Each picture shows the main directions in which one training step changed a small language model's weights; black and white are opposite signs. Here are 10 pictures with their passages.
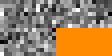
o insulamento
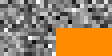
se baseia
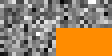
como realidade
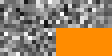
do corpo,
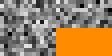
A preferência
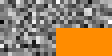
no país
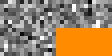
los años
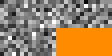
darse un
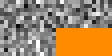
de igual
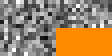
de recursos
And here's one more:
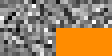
question de
